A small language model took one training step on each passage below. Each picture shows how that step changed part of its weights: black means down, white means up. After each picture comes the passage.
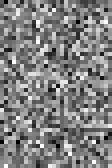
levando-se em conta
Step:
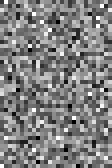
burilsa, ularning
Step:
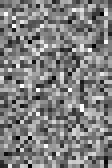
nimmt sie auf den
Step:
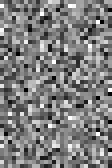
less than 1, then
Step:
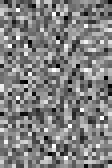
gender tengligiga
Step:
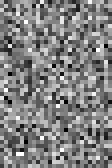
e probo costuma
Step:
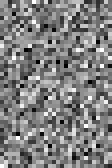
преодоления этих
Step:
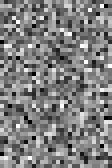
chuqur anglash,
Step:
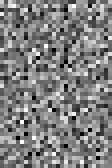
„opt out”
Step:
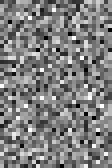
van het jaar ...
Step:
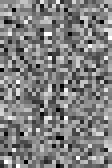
mahalla ta'sir
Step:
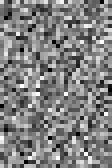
actores involucrados
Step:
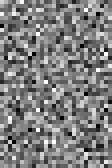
"Xalq so'zi"
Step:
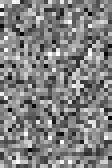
Sonıń menen
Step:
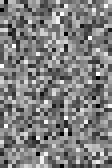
wurden. Augmented
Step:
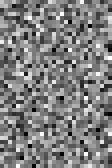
zbog HIV
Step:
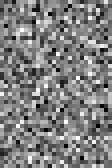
l'opposition, la
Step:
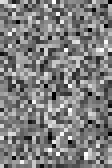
wyjścia z
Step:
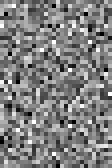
bolani hayotga
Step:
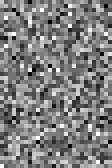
way of thinking that
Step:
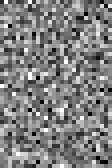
o'quv dasturlarini
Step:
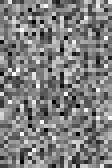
[...] para as partes
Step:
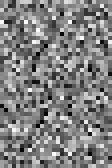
de Nederlandse
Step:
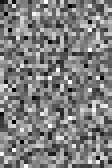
this, the educational
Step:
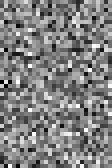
ahamiyatga ega.
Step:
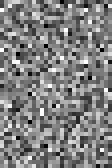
anterior a cozinha
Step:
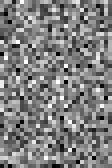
del turismo rural,
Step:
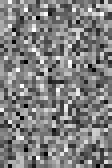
развитие системы
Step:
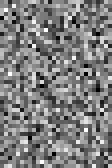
специализации ¹
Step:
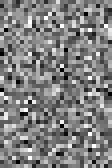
bem compreender e
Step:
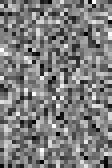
asarda ilgari surilgan
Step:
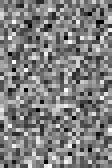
отразить суть того
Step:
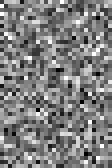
va O'monda
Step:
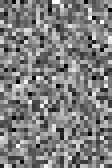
foi considerado muito
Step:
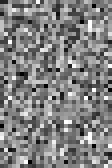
diesem Boden
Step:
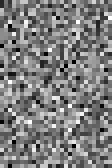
возраста 46
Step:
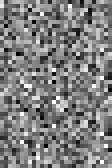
a las industrias
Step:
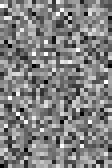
sie eine häufige
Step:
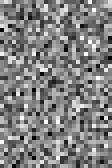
om af te wijken van
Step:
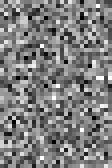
ada kecenderungan
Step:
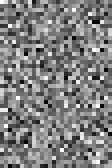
sayohat turizimi
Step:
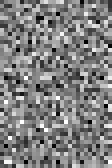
mumkin. Bu esa
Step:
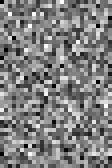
ambiente no apto para su
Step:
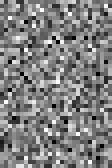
2002. *Testimonio
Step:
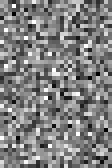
приводящей к
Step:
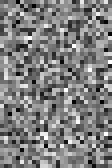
origen geográfico
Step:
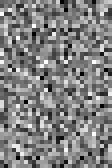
bu o'z kapitalining
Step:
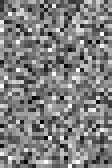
& Nurkamid,
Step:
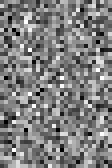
sufridas por
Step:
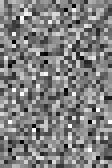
видеокамера с
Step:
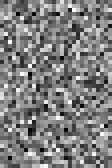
dite. Principaux
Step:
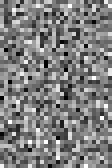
que um Estado submeta
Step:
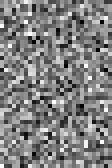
qismida terminlar uchun
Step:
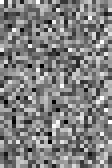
foram abordadas pela
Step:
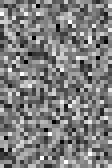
bilan aytganda,
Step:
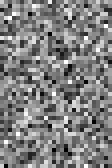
positieve relatie
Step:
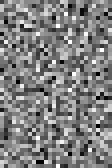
lagam igiraa
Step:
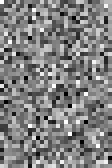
an. Die im Rahmen des
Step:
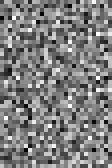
bilan aniqlash mumkin
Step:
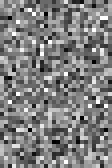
yozuvlar uchun keng
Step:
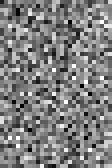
że zarówno
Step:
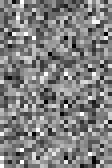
tildan hikoyalar
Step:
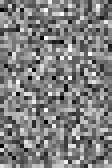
Ders Hafta Konu
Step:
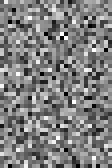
Vahobov, A.
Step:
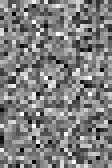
основание или
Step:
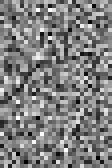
faktor yang dapat
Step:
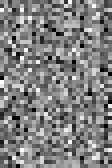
kuzatib boradi.
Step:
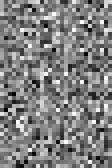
poderio econômico
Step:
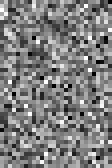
ketayotganda yoki
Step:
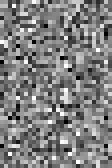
канд. хим.
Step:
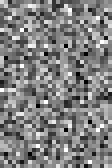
come partecipanti
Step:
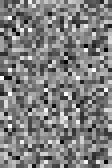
+GEN si avrà
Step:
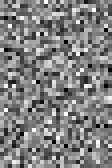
em quaisquer ambientes
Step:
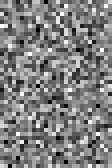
water resource.
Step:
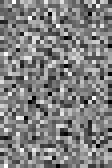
va ikki erkak
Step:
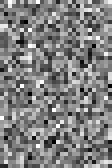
serta kewajiban yang
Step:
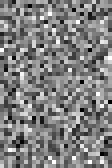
used is logistic
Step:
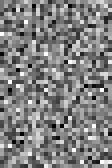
oqibatni keltirib
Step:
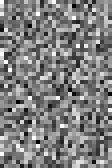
dipilih oleh
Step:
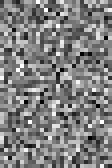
i CAMPS, D.
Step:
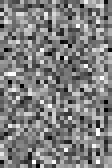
disnea. En caso de
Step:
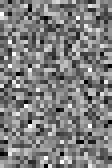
konzeptionelle Modelle
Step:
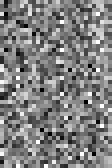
sufre un proceso de
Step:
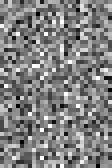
% des effectifs de
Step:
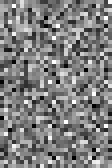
jarayonida bolalar
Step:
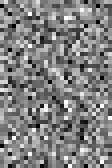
van desde la sustracción
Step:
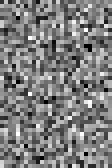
bilimlerde yoğun
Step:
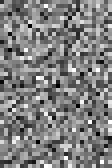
altri studiosi),
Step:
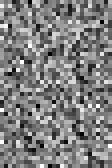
convocatoria em
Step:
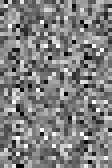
у предыдущих
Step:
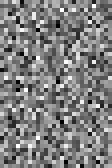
artistic text.
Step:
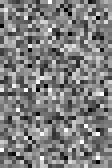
and Cardiovascular
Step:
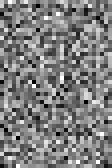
perception du monde
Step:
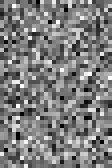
И., Сучков В.
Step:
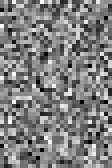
билан курашиш
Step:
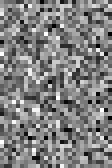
conseguirlo que
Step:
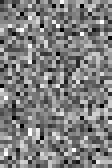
chez un même
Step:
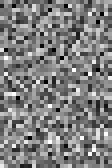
à doença e à
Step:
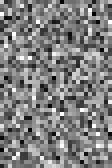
suroccidental de la
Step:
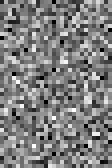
في علوم التربية
